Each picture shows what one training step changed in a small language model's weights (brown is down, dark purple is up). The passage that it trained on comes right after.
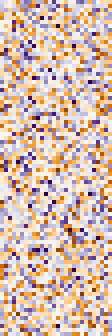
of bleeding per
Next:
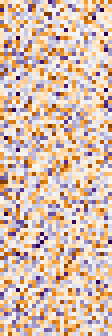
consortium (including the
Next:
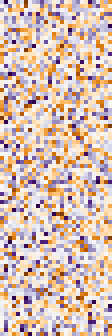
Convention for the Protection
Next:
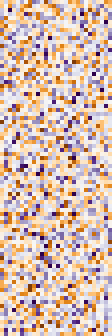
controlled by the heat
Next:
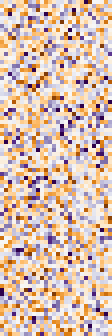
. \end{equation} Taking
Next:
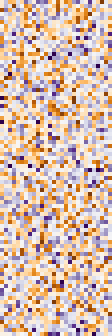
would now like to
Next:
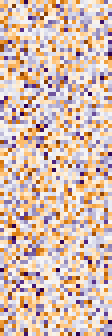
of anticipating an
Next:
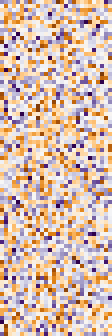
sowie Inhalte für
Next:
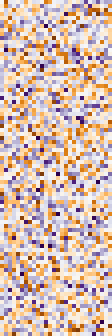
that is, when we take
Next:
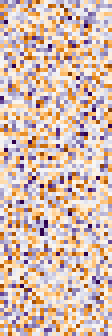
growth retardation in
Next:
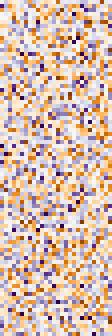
diastolic function as pre
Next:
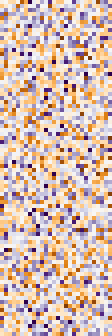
un tableau qu'il lui
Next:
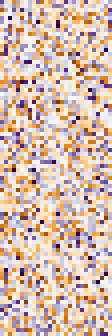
scales different than the forced
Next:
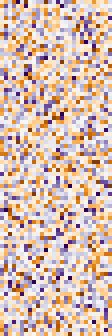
is to study the effect of the
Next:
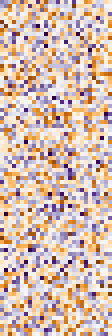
Let $H \neq
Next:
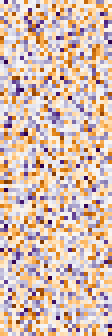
mengerti tajwid
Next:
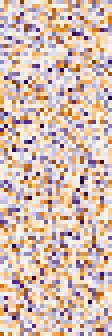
pathways instruments
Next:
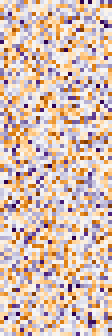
kinds of asymmetry such
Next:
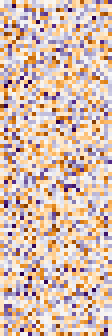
process optimization, and its
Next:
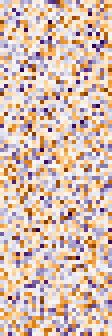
old Quantity
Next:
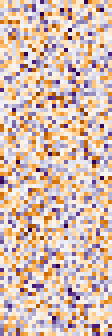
\psi ^\dagger
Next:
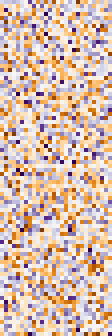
para favorecer el
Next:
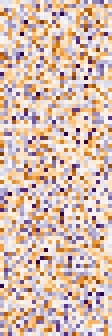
consequently, the
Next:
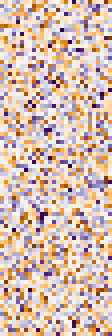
koje dovode do
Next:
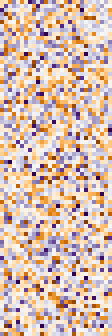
autor de versiones de
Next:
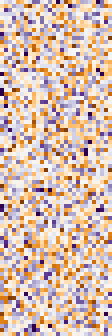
is easiest for nearly
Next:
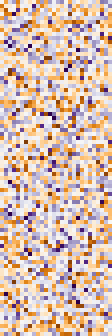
Landrace and Italian
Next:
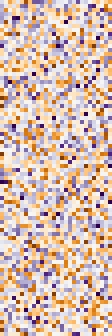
an incident energy
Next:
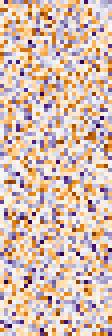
the text? – No
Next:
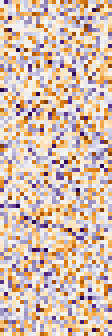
percent of businesses
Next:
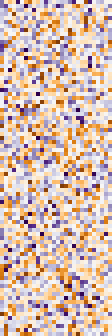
that these perturbations are
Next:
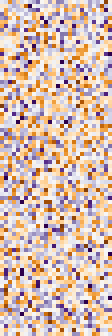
enables both parties to
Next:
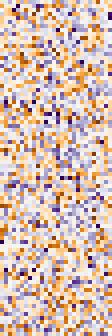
in the results (Fig. 3)
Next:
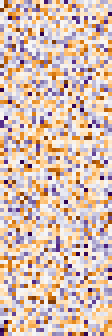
map equation, we have the
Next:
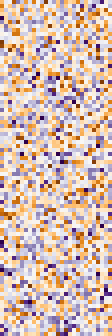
(Costa Rica),
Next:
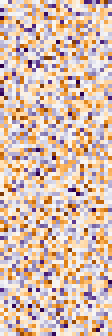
dessas áreas
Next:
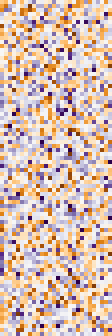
for 12 h and filled
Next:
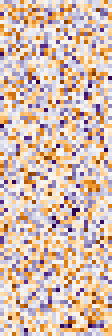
link), extensive
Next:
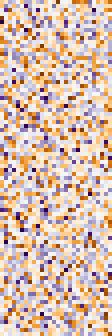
halindedir. Bar
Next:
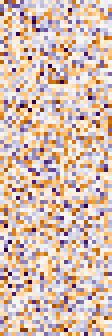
the number of monitoring
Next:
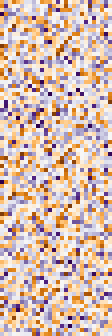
of Cu_2O was
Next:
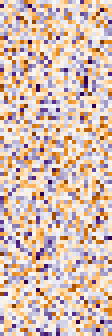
as variações no
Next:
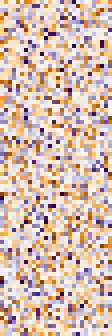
most beloved, parents,
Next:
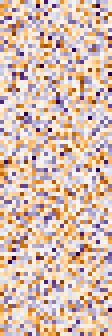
in the range of 206 to
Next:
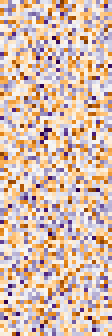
e cannotto di
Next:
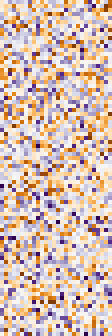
consecutive days, was
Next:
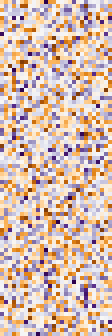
Maize (*Zea
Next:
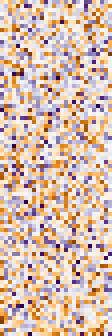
na 2a fase. O
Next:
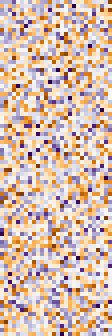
Thousand Oaks,
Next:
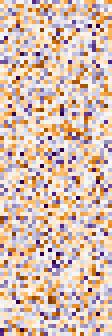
and security threats,
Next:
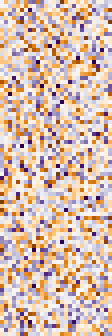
has shown that reframing
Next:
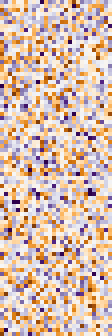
some neighbourhood of
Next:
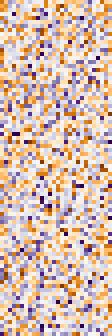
time limitations at home.
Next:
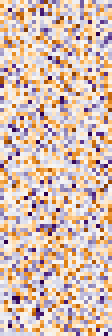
cycle or full
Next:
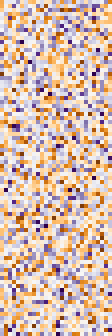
meters) and the 145
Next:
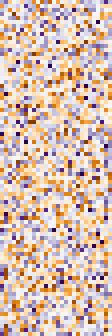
the mathematical model of a
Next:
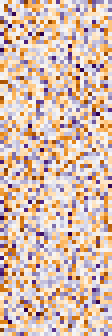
modelling group.
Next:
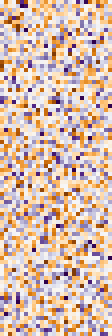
were measured in a small
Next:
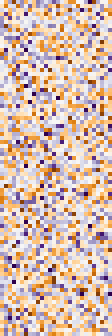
thus not yet clear
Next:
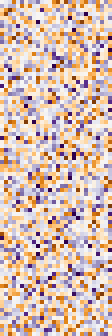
tilda keraksiz
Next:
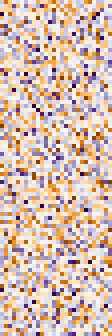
de lazer e iniciou
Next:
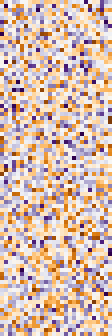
Arqueología de
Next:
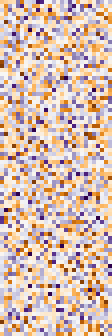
facilities such as
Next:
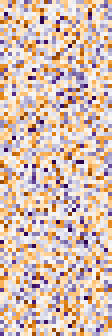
pengabdian literasi
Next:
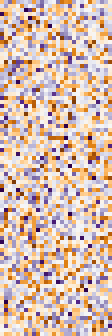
or even lower. These
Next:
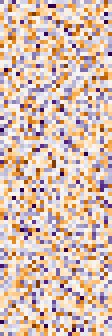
z-projected gain
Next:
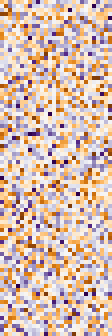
also benefit from being
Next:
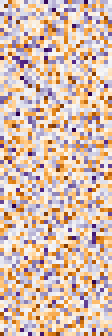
Sridevi*, D.
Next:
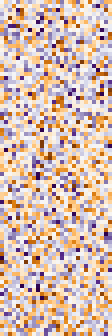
especially in view of
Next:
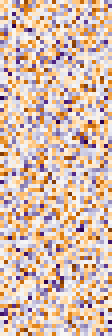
dedicated to the
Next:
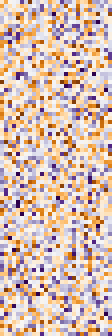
countries supports this
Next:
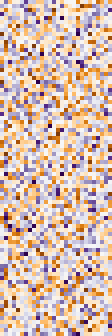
that the integral of a region
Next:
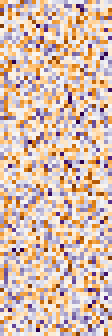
that higher TG,
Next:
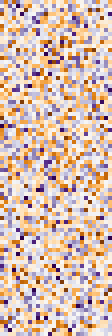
was not sufficiently
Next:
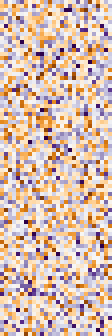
of the most thoroughly
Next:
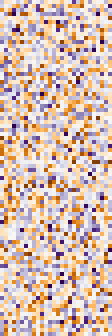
approach is very sensitive to the
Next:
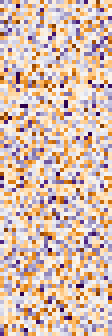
charge the battery. In
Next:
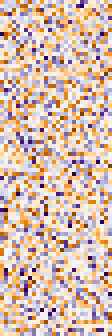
to the set defined by the
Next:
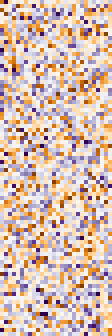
distinct energy levels of the
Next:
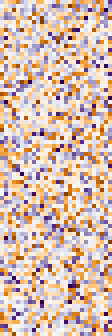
dan pelestarian
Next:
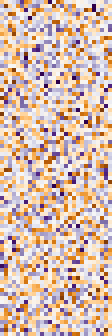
It addressed three main
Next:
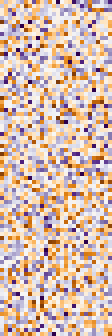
a long period. The
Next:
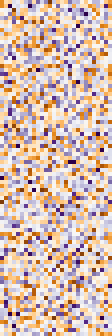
не только
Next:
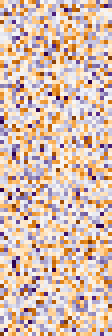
between the MSs. Other
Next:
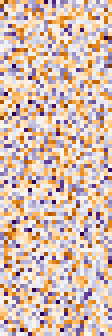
column of the database
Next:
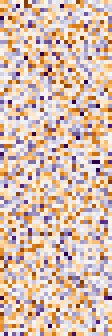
could be potentially used in
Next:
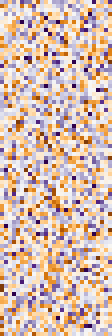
Bulletin Of Big
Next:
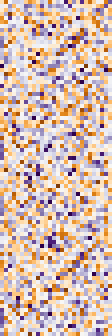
mediu, în
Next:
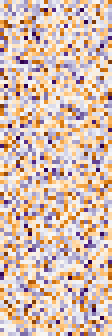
to the ventricles are
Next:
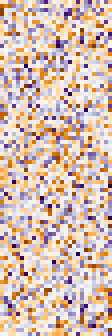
using in a home made
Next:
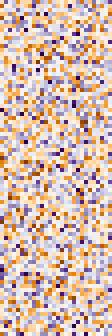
ages newborn through
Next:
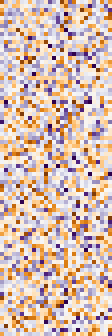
q$ factor loadings
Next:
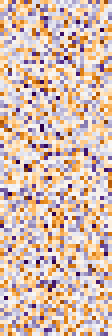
cuidados parentais
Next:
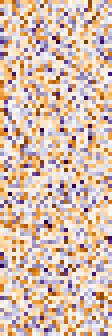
edge removal
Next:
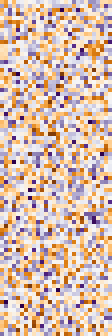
la tabla 04, se
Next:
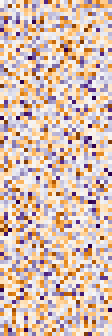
charge on the electrodes
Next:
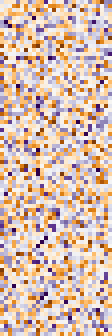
frequently than aseptic
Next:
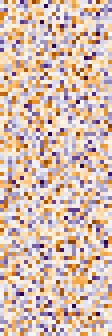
jonliligi bilan
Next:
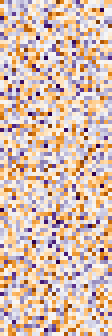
dotsenti, siyosiy
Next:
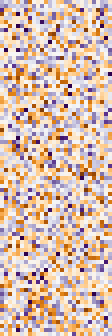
\nonumber\\ && \quad
